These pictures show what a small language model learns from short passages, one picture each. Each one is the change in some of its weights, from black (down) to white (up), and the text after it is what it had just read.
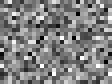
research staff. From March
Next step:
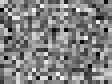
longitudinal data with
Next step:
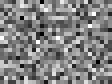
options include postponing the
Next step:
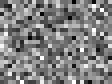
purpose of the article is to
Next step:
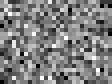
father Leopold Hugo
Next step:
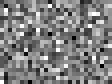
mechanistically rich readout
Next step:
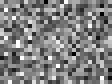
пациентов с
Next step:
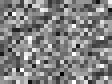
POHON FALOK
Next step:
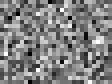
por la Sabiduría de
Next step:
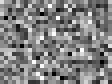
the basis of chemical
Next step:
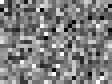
maintenance can be further
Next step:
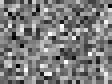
knowledge of pixels positions
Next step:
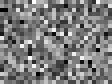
emotsional intellekt
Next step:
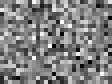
oʻzbek tilining
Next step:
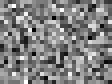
tahlili. Jadval
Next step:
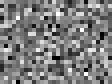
explore relevant literature, outline
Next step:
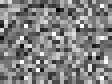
was compared with two recent papers
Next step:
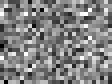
poređenja; -
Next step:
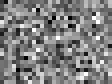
construct a database which
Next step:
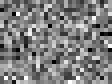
their role. Even human
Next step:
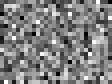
los procesos educativos en la
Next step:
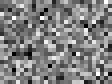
Quelle: Handbuch der
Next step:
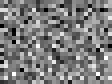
хозяйства и
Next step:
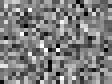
railway industry. In
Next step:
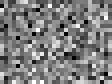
confirmation requires the
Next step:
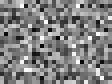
– Mudofaa
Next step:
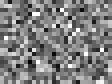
la ironía y los
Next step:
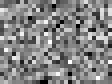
that of a single particle
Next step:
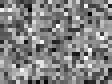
An example of a significant regional
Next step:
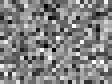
of Science, EBSCO
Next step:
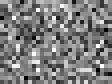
этого еще одной
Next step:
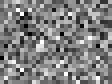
nil to 10- most learning)
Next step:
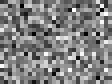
treatment of asthma.
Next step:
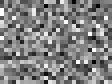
of the survey conducted on the question
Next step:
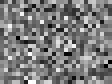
participation may still be
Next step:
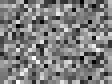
The different ratios of the
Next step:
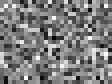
analytical purposes, 77
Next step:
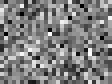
Which negative side of AI
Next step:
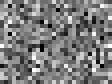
Itération 2 Fonction
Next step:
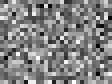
unfortunately due to
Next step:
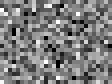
спрямувати на
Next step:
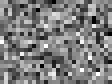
from geostationary satellites -
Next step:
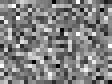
omili muhim rol
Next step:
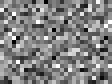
demand for documents it
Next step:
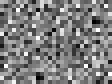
Imágenes cortesía de
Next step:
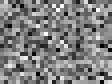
ugli, Head of the
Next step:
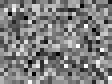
(a) Extracted
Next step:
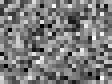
the application we mentioned in the
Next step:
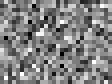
in some specific public universities in
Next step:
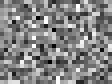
au hasard des influences
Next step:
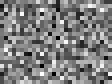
2 the trade-off between
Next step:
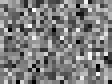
uit materie.
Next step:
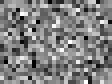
respalde sus beneficios.
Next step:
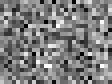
de crecimiento de la
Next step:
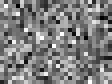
Furthermore, according to
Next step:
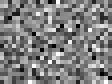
unterscheiden, ob die
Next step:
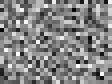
challenges the EU's strategic
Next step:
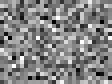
буғдой, шоли,
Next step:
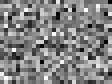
field of extracurricular education
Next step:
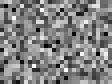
se in questo tempo,
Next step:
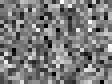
решений, основанных на
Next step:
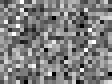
insoniy fazilatlarining
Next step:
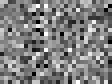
to be clearly answered
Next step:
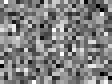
conformance, we observed reduced
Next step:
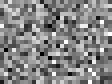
cet Arrêté
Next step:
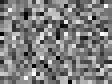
engagement. *Journal of
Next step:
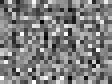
representar uma conversa em
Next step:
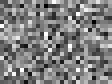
axloq-odob va
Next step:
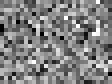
use of AI tools in their
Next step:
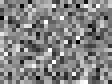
she'rlarini o'qir
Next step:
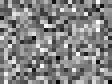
help to make sure that the software
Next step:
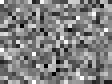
pelo conteúdo
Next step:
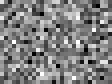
was refluxed for 60
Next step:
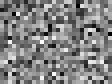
on Avenida Eng.
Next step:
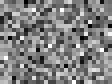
e irritabilidade associado ao
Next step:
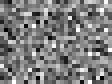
прогнозом та
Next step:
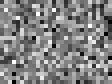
a series of measures that should
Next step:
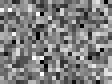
[47] Near-field
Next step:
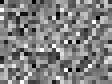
xii LIST OF
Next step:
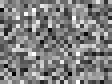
Mahmoud Raba,
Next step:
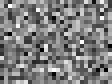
odamlar hisobiga boylik
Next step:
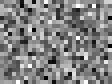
berishi lozim.
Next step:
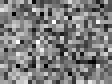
B after receiving $2f +
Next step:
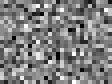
ethics puts its
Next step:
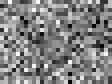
a malignant process, but not
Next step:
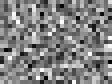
make a step toward sustainable
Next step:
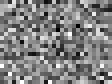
to the work of GiveWell
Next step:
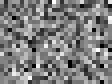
Baptista, FATEC
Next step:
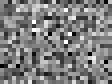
olishga, nizoli
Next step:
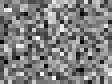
борган. К.
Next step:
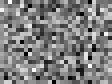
notes. One could set an
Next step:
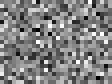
of this article, first published in
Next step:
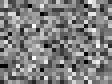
Atkinson H,
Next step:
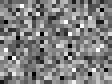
environment was designed after a
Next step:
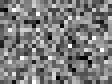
образе жизни народов
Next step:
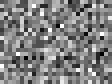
cycle (EOC).
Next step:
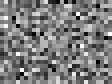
distance learning capacity are not
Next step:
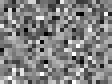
European People? The question of
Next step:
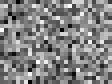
She is familiar with the
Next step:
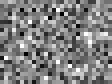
the Bologna Process. An
